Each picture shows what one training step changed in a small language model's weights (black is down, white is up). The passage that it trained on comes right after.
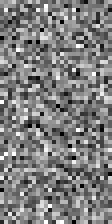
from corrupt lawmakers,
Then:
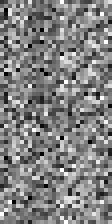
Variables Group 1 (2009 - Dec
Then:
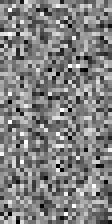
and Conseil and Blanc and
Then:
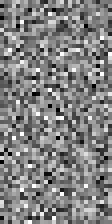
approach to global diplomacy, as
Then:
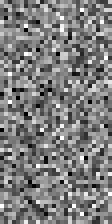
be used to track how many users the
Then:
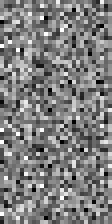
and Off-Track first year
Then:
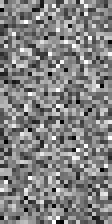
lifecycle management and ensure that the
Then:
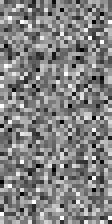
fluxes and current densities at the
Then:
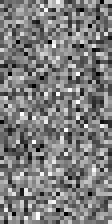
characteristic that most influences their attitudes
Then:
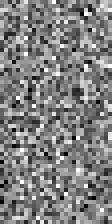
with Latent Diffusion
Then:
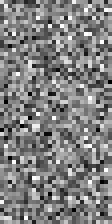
Cleft lip and palate remain
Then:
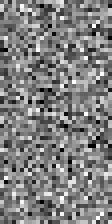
Meanwhile, the cosmetics
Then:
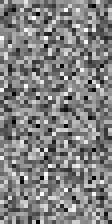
vinyl monomers in presence of
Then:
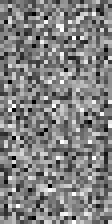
spread over 3 floors. A set
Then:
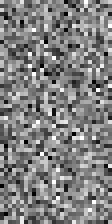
unlike modern maps. Cicero's
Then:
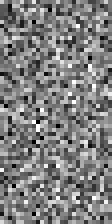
Light cut off TABLE III
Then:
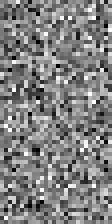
marine fish spoilage and is important
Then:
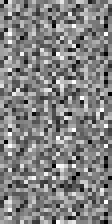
COMPONENT OF PUBLIC
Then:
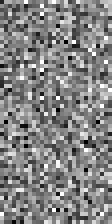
through dislocation rearrangement, where
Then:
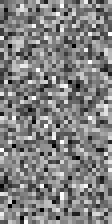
an arbitrary section to another
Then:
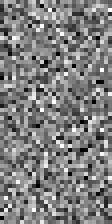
terms of lower core loss, exciting
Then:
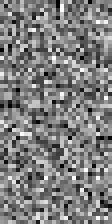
= 2400rev/min and AC
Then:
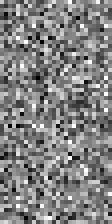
Average Retention: The blended
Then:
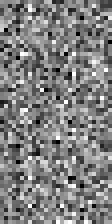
difference of more than 6.07317 compared
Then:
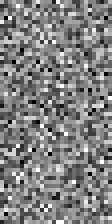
promote chain financing models that spread the
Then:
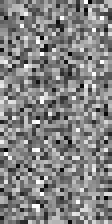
We propose to rely on learning from
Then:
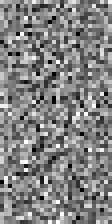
find the criterium for convergence and a
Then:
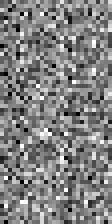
Microphone placement techniques are crucial for
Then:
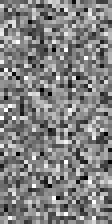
in academia (e.g. due
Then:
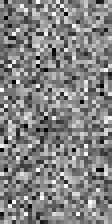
demand management strategies in the irrigation sector
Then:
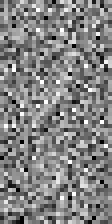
the chord type as two possible strategies for
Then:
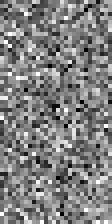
“bottom up”, manufacturing because it aims
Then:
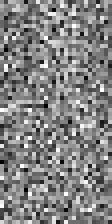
the world educational standards bring to the
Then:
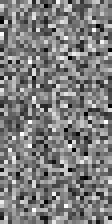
49% of England’s
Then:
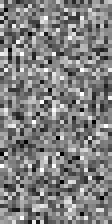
against Ki-67 was performed in
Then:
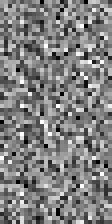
silhouettes and contour
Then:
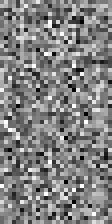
prepared by dissolving a calculated amount of
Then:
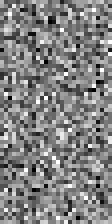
of palliative sedation due to
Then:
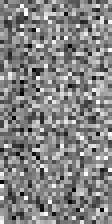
technology into language classes has been implemented by many
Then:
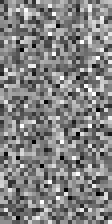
software where the owner can determine its configuration
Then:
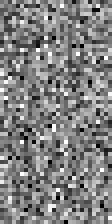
is influenced by a heat treatment that induces
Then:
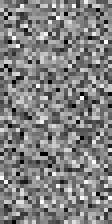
monitoring, the administrator should first decide whether
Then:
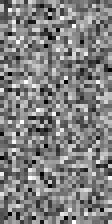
Mathematics. A mean difference of
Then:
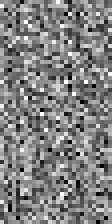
tested and its effects on work-family
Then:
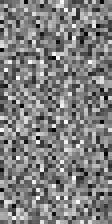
as previous research in non-English
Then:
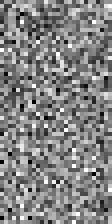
major hindrance in the operations of
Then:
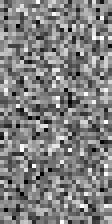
reality that must be addressed from all
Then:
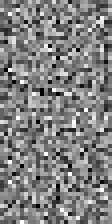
test set were unknown. To benchmark
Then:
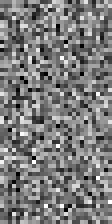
$\Delta \varepsilon$ and
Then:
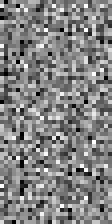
bite management among health care workers, that
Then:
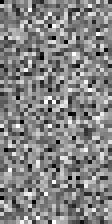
the early 1970s was first identified by the
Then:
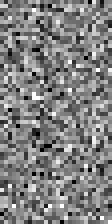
used in the study were of analytical
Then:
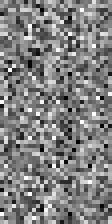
from 256 to 16, implying that we
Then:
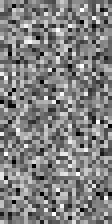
range and the 354-388 nm range
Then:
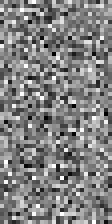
to combine satellite based maps
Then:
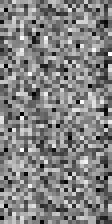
Londhe, B. Bag, and
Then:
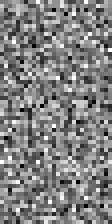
the limited availability of compound classes suitable
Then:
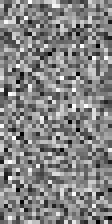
2.10a). In the event that
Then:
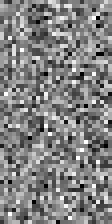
and Non-violence for the
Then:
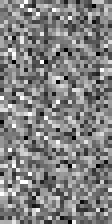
and Eve: damned Apple of
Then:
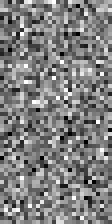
totipotent reserve cells in
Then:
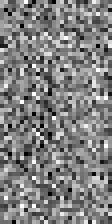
emerged for all companies in the first year
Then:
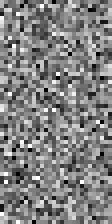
and has strong anti-diabetic
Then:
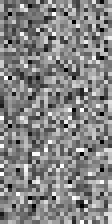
users in Indonesia can be done based on
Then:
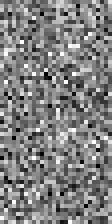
for the plate, reduce them to those for
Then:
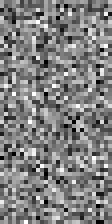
of the populace yet, the
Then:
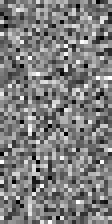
publications take the form of a PDF
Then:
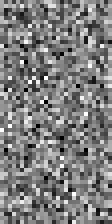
Chicago Style for Students and
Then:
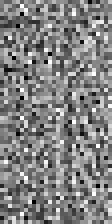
hybrid rice technology for the boro
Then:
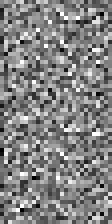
a PowerShell script
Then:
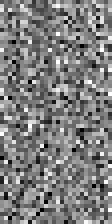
and for others it will be determination of
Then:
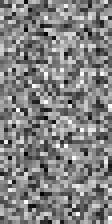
Muhammad Aslam et
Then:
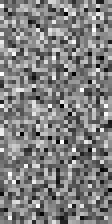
in one sentence that answers the questions
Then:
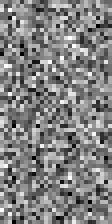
and $i \in N$. Note that
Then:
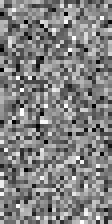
mean scores in adaptability. Based on
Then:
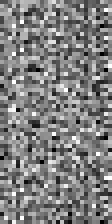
Pombo Marcelino Sanz
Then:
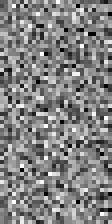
Objectivity, culturelessness, and
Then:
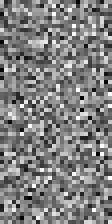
students needs to be regulated at the legal
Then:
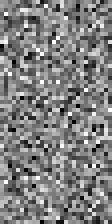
category also shows upward mobility like the
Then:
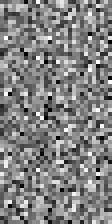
a national concept of digital identity for
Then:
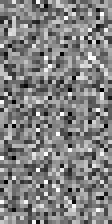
of a large number of mountain communities in
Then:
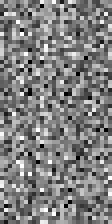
his goals. While her eldest son
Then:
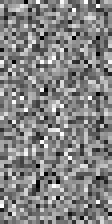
a single run of the algorithm, instead of
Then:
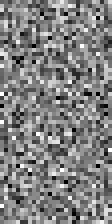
for the set $NQ(A,
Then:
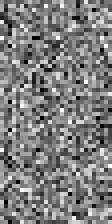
presents the results and discussion; and Section 4
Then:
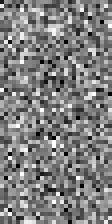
transparency, which guarantees
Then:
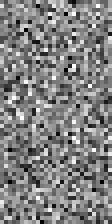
by the means of consumption habits. This
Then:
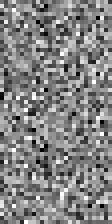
radius of the various material coated
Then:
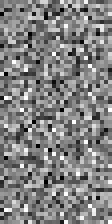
According to Asif (2011), power
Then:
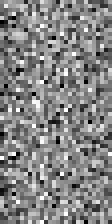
the same activities as the motor skills focus condition
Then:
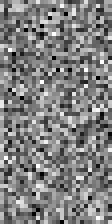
the results carefully. The program can be
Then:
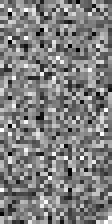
to stretch outside this, scientific knowledge
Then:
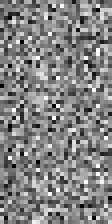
is a service sector that demands high communication
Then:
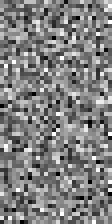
the vital forensic samples are free from
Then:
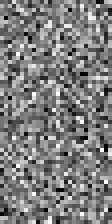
**DEM** -Demonstrator,
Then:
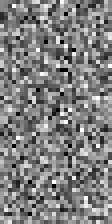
endogenic immune response, thereby
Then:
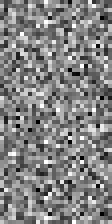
effect on behavior intention. 4.
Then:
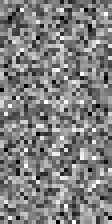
treated with struvite as a
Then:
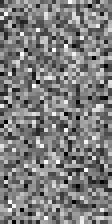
variables used include real GDP, the GDP
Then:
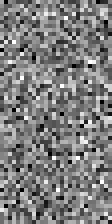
efforts among banks, regulators,
